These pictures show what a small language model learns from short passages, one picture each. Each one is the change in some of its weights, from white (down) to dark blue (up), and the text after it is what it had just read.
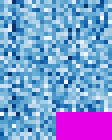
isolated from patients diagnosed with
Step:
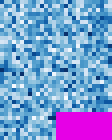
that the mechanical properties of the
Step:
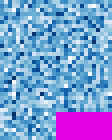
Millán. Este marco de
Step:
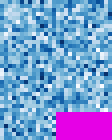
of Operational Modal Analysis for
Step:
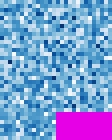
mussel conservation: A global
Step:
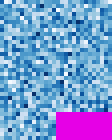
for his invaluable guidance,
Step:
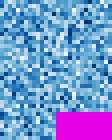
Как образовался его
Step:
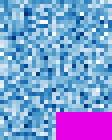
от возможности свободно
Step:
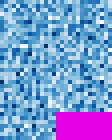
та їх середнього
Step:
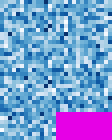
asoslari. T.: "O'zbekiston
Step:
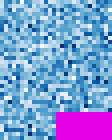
to Cuijpers [13]
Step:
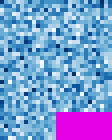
the harmony between name and character,
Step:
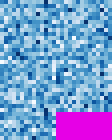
(Official Gazette, general
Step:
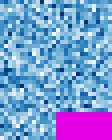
вирусами человека и
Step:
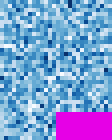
ao observar-se as limitações e as
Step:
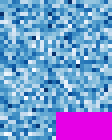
deysanmi, olchoq
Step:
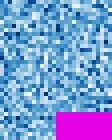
kashfiyotlar, yangi
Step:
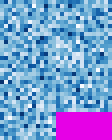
лабораторних умовах
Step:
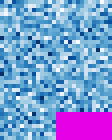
ostacoli nascosti nel
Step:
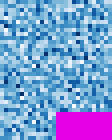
referencial, o que o outro
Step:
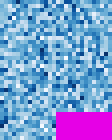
– 8 mln tonna.
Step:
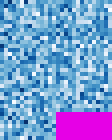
amount of wool fiber used in
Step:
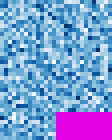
selected waste water sample. The results
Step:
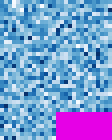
Muxlisa Maktabgacha
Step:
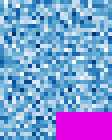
fibers were separated from their nearest
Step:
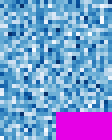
наружного воздуха,
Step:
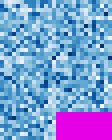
de Mondrian, las diferencias
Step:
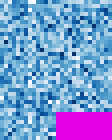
ўртасидаги фарк
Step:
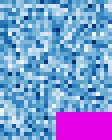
in the society. Having social
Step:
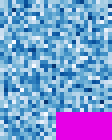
Governance and Port Performance*.
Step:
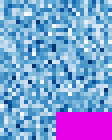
Wisse, Ruth R. *The
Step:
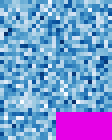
additional 0.55 kW are needed
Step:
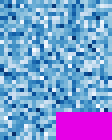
Technology*, 67, pp.
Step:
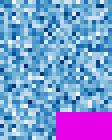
profiles of the 5 spatial modes
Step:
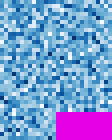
Le père Milon.
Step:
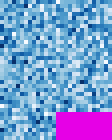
E dan F), dengan penekanan
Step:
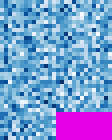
та її вплив на
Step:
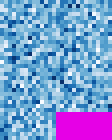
of Liberal Arts and Sciences,
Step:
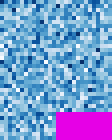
Task 2.4, we presented the
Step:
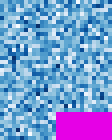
attenuation mass lesion in the lower
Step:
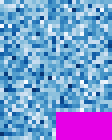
were performed through the COMSOL
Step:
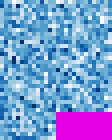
tizimli muammolar mavjud.
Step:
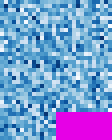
contexto enferm.**,
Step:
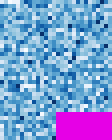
Water vapor contribution is a high
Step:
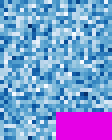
ряд «frameworks» для
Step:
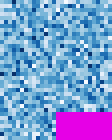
hasta el punto de asentar un
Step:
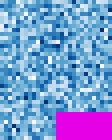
retrieval practices. As
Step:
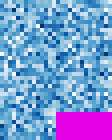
Nashrga tayyorlovchi
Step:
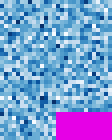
stress, the masonry between the
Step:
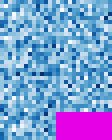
sampling and predictive techniques
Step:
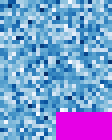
and innovative technological habitat of
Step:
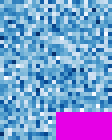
metodikasi Kompetensiyaviy
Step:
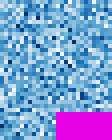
перешло из Анатолии
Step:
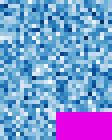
aumento do êxodo rural em
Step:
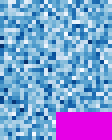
West Bengal Prasun
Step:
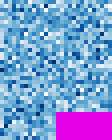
el hogar. Quisiéramos
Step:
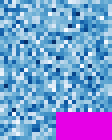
Advanced Design Systems
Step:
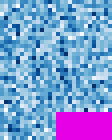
como lo mencioné de algunas
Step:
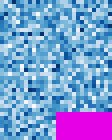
Crown Ratio (CR)
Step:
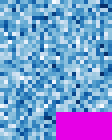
and liquidity instability.
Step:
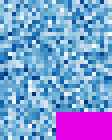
og'rigan hayvonlarga
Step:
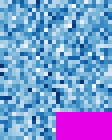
vooral gericht zijn op
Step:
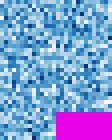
da psicoterapia para os pais
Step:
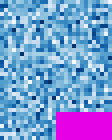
IPFS for decentralized storage
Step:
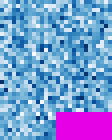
is relatively simple to setup for
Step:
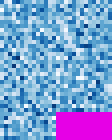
o espectro do autismo considerando a
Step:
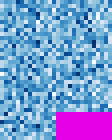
pe baza eticii și
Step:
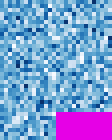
vest decreased performance mainly through its
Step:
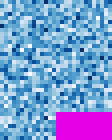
with acute cerebrovascular
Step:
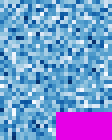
le comportement d'achat à
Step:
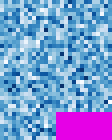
conceptual spectrum in the state of the
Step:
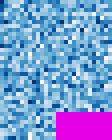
concentrations during the 30-day
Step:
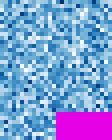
der Software, die erst im
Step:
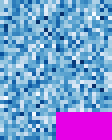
strength and modulus decrease with the
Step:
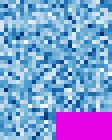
leg. & det. TR.
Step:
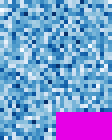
tumors commonly affect
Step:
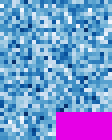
received from the project. The formula
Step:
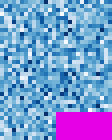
impact. The main goal of all these
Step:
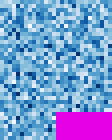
of the retrospective and prospective
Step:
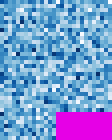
an'anaviy teatrining yirik
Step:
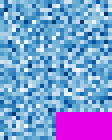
COROJAN Luni,
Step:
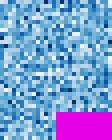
remains unequal in the aspect
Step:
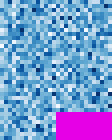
revendică-ți prima;
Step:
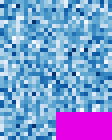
the offspring. These
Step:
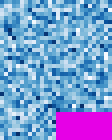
system experiences dual driving
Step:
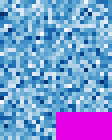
mln so‘mni tashkil etgan,
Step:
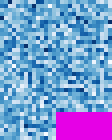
манери дизайнерів,
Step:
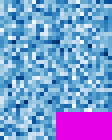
o'z tilida ravon
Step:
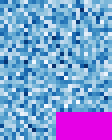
bildirsa-da, aslida bu
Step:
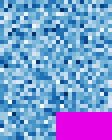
принятие специального
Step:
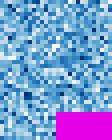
пользователям данных
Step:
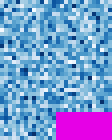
qimmatli qogʻozlardan
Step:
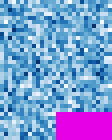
the coating chemistry (water or
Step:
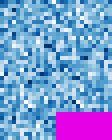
a computer and ways to prevent and
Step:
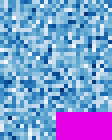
imagem D, constatou-se
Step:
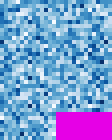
connection between the connecting rod and
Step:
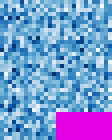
aniqlangan turlar to‘rt asosiy
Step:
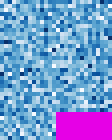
que le supone a un niño de
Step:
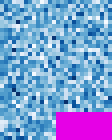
in severe CDI, highest scores
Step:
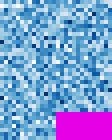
mentorship, gender
